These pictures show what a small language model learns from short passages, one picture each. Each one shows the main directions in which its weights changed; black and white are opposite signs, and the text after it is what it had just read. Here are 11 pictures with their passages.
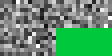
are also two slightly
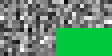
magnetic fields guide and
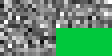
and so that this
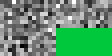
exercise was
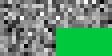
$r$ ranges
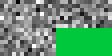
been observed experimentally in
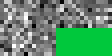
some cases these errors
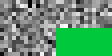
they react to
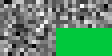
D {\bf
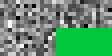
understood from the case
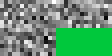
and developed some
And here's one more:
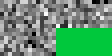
The functional form of
